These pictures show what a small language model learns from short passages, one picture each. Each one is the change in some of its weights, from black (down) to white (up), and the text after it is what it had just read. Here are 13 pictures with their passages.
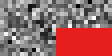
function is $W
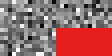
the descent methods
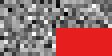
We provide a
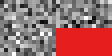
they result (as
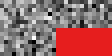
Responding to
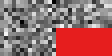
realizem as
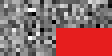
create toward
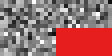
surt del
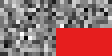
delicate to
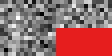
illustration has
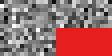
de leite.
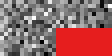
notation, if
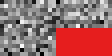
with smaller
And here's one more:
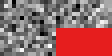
и како
